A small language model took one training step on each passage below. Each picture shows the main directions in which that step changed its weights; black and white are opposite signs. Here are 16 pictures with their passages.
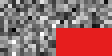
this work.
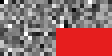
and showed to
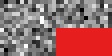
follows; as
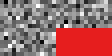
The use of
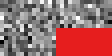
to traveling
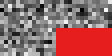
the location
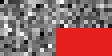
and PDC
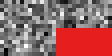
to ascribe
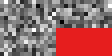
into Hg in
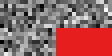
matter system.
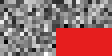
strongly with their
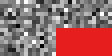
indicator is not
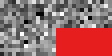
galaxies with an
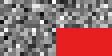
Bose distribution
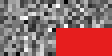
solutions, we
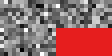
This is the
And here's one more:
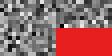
the production of
